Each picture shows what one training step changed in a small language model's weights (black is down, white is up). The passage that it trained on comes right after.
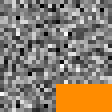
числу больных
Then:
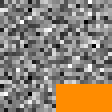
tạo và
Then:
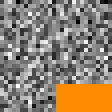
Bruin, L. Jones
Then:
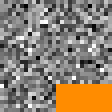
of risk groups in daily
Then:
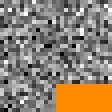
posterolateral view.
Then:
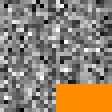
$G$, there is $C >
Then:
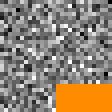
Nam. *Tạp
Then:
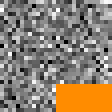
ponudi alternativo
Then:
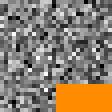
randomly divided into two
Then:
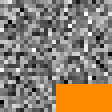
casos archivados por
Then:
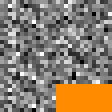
(defined just before
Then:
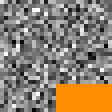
or 85.5 grams per
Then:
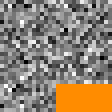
qishloqlarni yoki
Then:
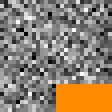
turnout, and the number of
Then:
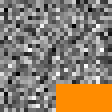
$\mathbf x^1$. Then let $$
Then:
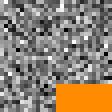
urbanos são
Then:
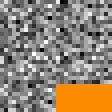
wenn wir sie
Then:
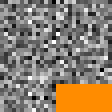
Role of the Teacher
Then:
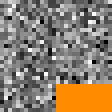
holds, but it is more
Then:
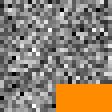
time, our rail-track
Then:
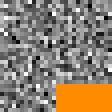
ніж розглянуті
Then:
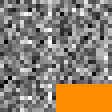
e Interseccionalidades
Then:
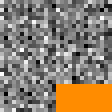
2,\end{equation} where
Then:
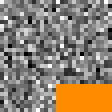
artistic imagery capable
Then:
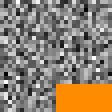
O NO, EN LA
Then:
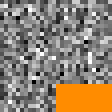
{\it hybrid fluid
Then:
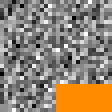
densité de pierres
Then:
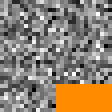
Mas para se ter uma
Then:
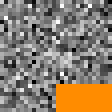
delivered to load by
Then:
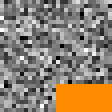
a way that was relevant
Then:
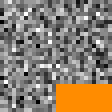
undermine cultural
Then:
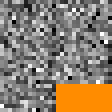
f(z) \prec
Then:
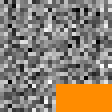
that of Global-FCN
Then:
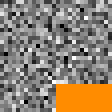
público possui
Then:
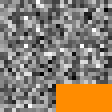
on average, followed by
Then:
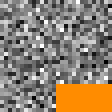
The reason was that Fashion
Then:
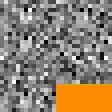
windowing strategy
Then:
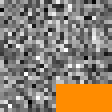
a documentable added
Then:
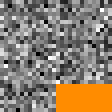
(Pb) were analyzed
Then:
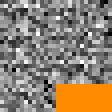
conditions (\ref{1.5})
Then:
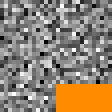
number of tourists visiting
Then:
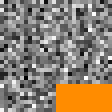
multigrid solver as the
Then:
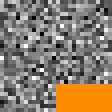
the index set is empty.
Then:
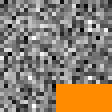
these associations depend on one
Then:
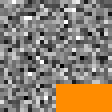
впливів сучасних
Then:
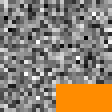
taraf signifikan
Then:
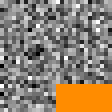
compared with the direct path
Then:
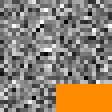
has been established only
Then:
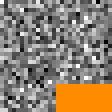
can apply to practical
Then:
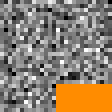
$f$ on the vertices of
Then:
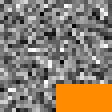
solution for a certain value of
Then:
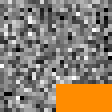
> 0$ are controller
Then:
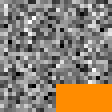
Berrang *et al.*
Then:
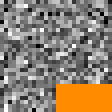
Activity In the present study,
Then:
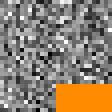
a homotopy equivalence
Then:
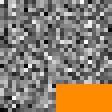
sample high-dimensional
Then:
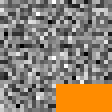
[3]. Shu bilan
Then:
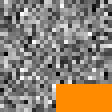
maximum likelihood
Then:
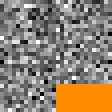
differed slightly from the
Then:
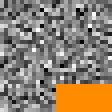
in the spring model the
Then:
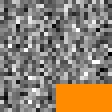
at $(n,m)$, we may
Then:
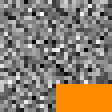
conclusion from this stating that
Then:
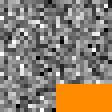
Thus, let $\P\widehat
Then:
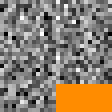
is an embedding.
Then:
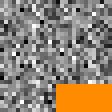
that Error Detector data
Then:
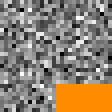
is the process of executing a
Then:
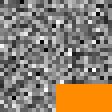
— не являются
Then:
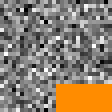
since the category of Higgs
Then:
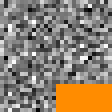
among these solutions. The
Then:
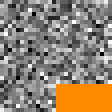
de transformação de uma
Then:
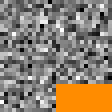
\end{align*} Summing
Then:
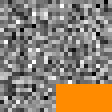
years of cashew
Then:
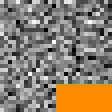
the solution of this problem is given in
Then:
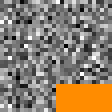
a model with minimax
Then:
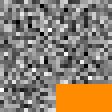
la información son consideradas
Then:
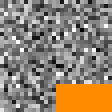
in the text and throughout
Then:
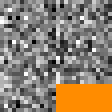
on the duality between optimal
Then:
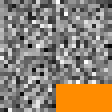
when $k=3$ and
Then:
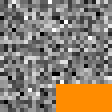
sahip Ephesos
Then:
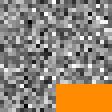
het Besluit modellen
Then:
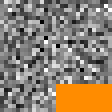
hurmat maʼnolari
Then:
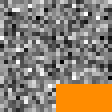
produtiva e sua
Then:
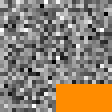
low water absorption and
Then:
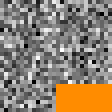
principio presente o
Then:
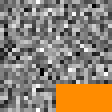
au Mali et plus
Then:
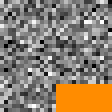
commoner in all the histological
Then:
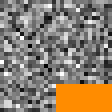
the same time, coming home
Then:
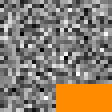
uchun noto‘g‘ri
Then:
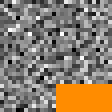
accuracy. Although
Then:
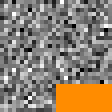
integrity, transparency
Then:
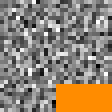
$D \pm SE (D)
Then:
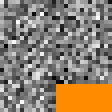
of the $k$--dimensional
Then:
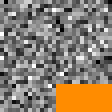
skew-product group and
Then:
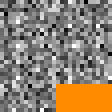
من مخرج
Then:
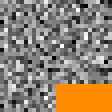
geotechnical tests,
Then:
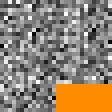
qilinayotgan turli
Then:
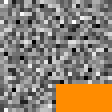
realizadas por Laiana
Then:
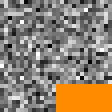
majelis tersebut
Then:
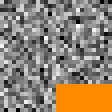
includes a post mortem
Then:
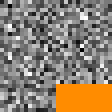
fucus, limu,
